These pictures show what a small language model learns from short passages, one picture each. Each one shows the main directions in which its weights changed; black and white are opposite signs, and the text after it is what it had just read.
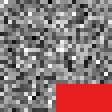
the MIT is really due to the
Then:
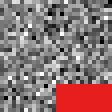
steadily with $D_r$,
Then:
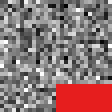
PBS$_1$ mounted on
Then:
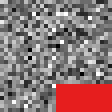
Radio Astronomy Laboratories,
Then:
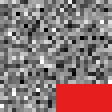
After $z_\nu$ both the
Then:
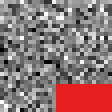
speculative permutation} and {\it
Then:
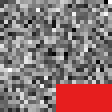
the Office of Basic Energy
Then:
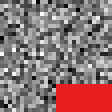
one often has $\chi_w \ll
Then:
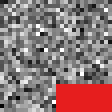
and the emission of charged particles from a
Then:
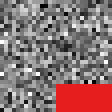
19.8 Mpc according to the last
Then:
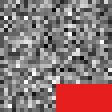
evolution of total enstrophy also for the
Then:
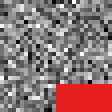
the (integer-valued) parameters
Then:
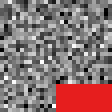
at the critical period~$\beta_0$.
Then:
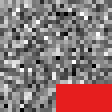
Hamamatsu model R5912
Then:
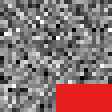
found that the absolute number of correctly received
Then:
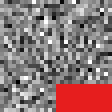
its uncertainties. In particular, this data correction
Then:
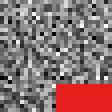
$\theta_0$. ACF controls
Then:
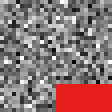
the Fermi pressure, and would therefore be an
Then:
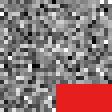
active boundaries. Consider a stationary active vertical wall
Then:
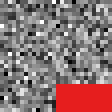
visible emission line. The resulting catalog contains new
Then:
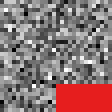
Nankai Institute of Mathematics,
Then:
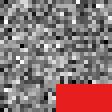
of a cusp at small
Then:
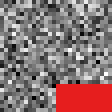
understanding of the quark-gluon structure of
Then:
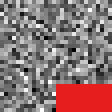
into account the number of instances, or
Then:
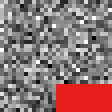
in the CI parametrization. This assumption
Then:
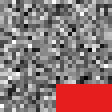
indicate the p-wave(upper) and
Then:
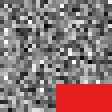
model to the June 20,
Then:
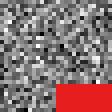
interaction $V$. The current is given in
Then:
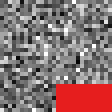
the spectral shapes are very similar. As
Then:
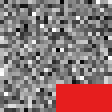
a persistent phenomenon (such as a
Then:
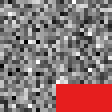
the interpretation of the results, the DATE
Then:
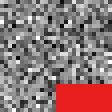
the mass-deformed superpotential in
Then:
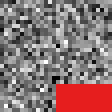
changed the order of integration. Defining
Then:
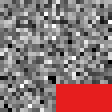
special to do with the nonextensive
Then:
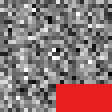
data circumscribed by the blue dashed
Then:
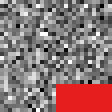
We found the following characteristics as a function of
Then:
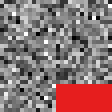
observation and actions spaces of the agents
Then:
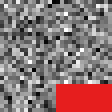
collect some relations needed. In Section 3
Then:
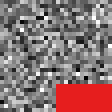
crystals} \author{J. J.
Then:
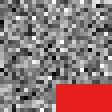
(ii) of (19). Solutions
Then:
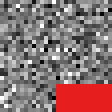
full width at half maximum (FWHM)
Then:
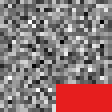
are almost identical. In all these cases the
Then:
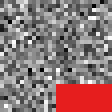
$T_c$. It is found that
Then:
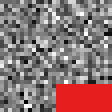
write programs on their own. The recent
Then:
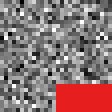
branes}", eprint =
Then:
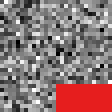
model independent measure of sequential irregularity which
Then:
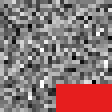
partitioning process to ensure that the distribution of
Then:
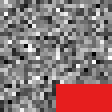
is made of the spatial variation of the
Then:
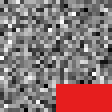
terms denote the energy due to the contribution of
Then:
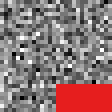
at the edge. Randomness in the
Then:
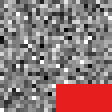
imposed by both fundamental symmetries of
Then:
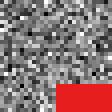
including phase plates,[32]
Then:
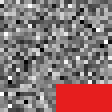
approach of that work it may be shown that
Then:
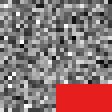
% With the recent rise of speech and
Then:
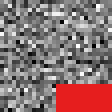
I) – hexagonal pattern
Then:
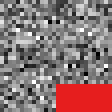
in our sample, it was necessary to define
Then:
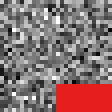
denotes variation in ratio between positive and negative
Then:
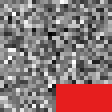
parsed structured logs and calibrate
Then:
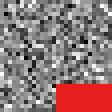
sterile neutrino may be set.
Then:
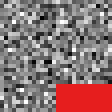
but the second media is a material with negative
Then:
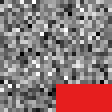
dataset will remain small-scale when compared to
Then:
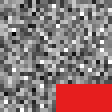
rigorous as follows. The
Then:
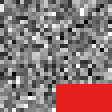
other hand, numerical evidence along with experimental
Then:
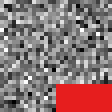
area and formulate a balance equation for its
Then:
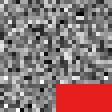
determining the values of such quantities. This would
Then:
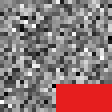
typing. Moreover, we give a description
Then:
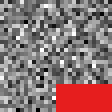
curves are rotational distributions that treat the
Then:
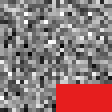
data from the baskets. The
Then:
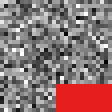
the circulation. Hence a
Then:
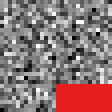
uncertainties. A comparison with two stars in common
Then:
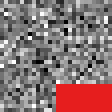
is also very convenient to solve numerically has been
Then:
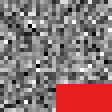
of state can be more easily expressed by
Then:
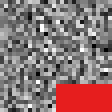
hysteresis loops shown in the literature
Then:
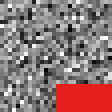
$b_x^y$, where
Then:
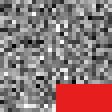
attracting mass is lowered into the center
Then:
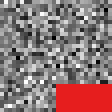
effective theory, the next step would be to
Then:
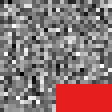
depend on $J$ when the molecule
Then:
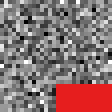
studied cases, although with the addition of the
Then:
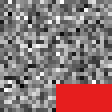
flying considering fast fading and small
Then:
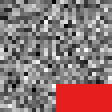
and the final entropy injection) can significantly affect
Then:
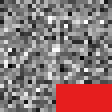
the uncertainty in the predicted stacked
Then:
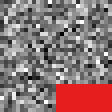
of the path for each shot. Our
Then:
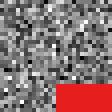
the index group of a nice error
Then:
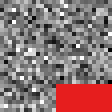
is embedded in a metric space, with distances
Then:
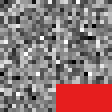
the ages of clusters, and in giving
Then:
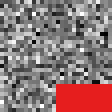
AbstractDP in order to model
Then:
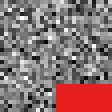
in order to decrease the average output error.
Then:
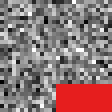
the segmentation error. Note that the
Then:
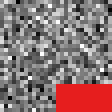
a few time dependent parameters that describe the
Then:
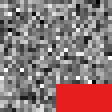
The best fit parameters are collected in
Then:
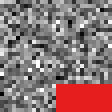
the molecular orbital and the Fermi energy of the
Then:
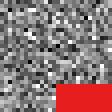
gapped high frequency mode, and also
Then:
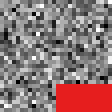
A typical error bar (60\,K in
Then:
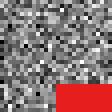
Taking a Fourier transform of the measured
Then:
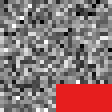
In a more realistic approach, where the gauge
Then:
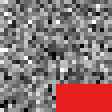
the error is due to missing chiral
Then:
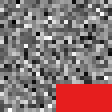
some algebraic manipulation, the frequency
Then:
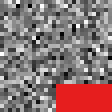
\end{figure} We emphasize that
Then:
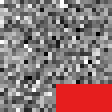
less studied than pure states, but there are
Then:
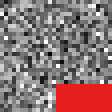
length of the CNT is shorter than
